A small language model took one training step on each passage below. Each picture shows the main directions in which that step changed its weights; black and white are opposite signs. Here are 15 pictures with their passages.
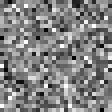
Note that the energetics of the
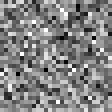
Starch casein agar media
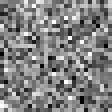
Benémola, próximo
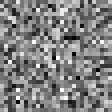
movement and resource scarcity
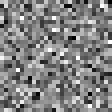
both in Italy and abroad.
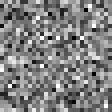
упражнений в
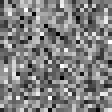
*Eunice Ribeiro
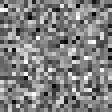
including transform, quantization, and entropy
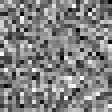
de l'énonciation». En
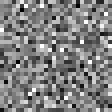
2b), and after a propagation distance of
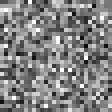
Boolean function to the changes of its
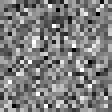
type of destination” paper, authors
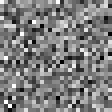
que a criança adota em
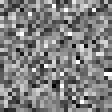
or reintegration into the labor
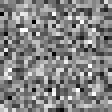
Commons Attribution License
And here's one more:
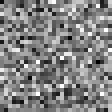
recent and promising outcomes of the
